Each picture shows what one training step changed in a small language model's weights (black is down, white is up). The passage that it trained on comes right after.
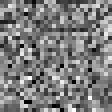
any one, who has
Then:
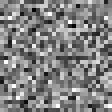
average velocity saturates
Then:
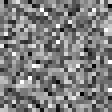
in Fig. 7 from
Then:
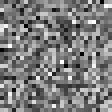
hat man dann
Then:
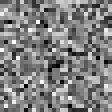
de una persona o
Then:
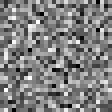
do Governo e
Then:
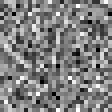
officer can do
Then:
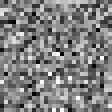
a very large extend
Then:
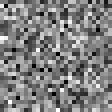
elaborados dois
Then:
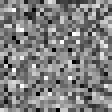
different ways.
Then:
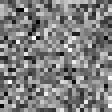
explore the connection
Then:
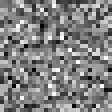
of a manipulation
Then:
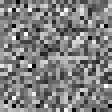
components. Community
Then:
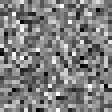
``red'' galaxies
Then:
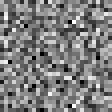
counting prediction and
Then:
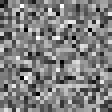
worst among the
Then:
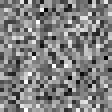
desafío de
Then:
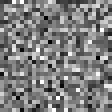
same role in the
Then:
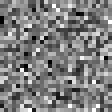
rescale standing
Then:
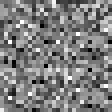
of La-,
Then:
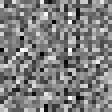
robustness of
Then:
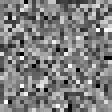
still being reified as
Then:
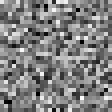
$p \geq
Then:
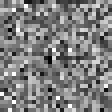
information, and enhance
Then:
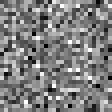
satisfy the following equation
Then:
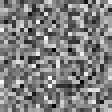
selection methods on
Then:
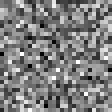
of nonmagnetic
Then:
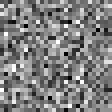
dois anos de
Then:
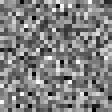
to triple coverage
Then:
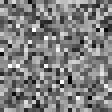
on the remarkable
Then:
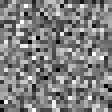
typical exposures
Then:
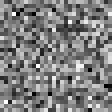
to the topic are
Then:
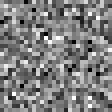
characterized by calculating
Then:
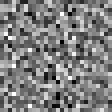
experimental results it was
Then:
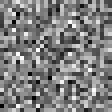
composer (in
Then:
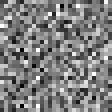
protective cover
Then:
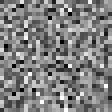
ему до сих
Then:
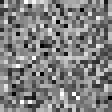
про полювання
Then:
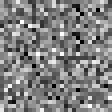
of Duty:
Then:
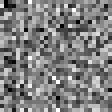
target processor,
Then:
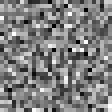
and pursuing
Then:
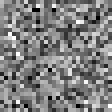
life phenomena
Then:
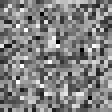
va kichik
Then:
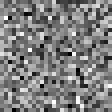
are data submission,
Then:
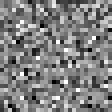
of a SP is the
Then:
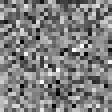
target neural data
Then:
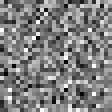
pidana uang
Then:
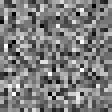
Stunting Case
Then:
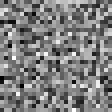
a dynamically excited
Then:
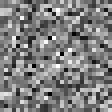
Environments for
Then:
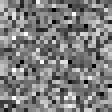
structure is a periodic
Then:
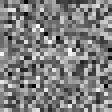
significantly modified by
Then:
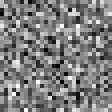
Case Study
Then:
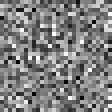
and doublet at
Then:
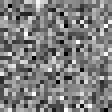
terms. Section V is
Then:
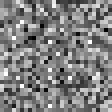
of different models with different
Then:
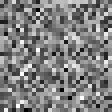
Kabul ve
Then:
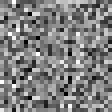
For example, when
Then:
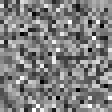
of vitamin
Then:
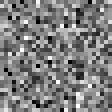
I will list them
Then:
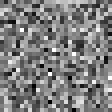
a company to
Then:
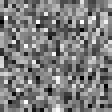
disrupting the
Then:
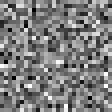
proton and one
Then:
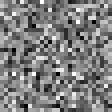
bias values and is
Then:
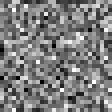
component of the fluid
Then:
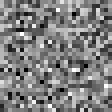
Distribution according to
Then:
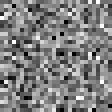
metallic regime
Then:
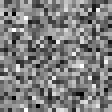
Struktur und
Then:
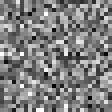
by MD simulations and
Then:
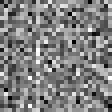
neglected by
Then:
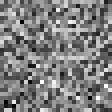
the affected orbital
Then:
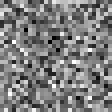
the scale factor $a
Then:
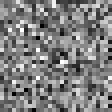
of the Crab
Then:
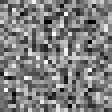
and associated DOI
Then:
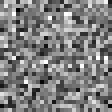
introduces a
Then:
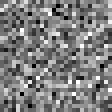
--- expanding
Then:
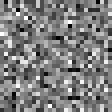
original characteristic curve
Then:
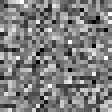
transponders and
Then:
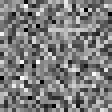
Sensitivity of
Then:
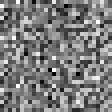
environmental factor that
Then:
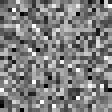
see from the figure
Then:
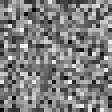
more prevalent in
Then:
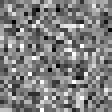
no mecanismo
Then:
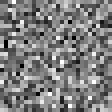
we want to
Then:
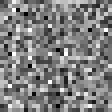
particles and $C
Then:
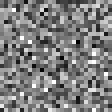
passando por uma
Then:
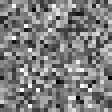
selected four standing
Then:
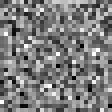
all individual participants
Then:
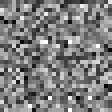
segments for the different
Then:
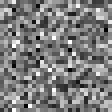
Procedures and
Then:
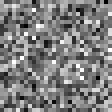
without destroying
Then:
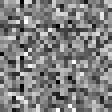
absorption model. The
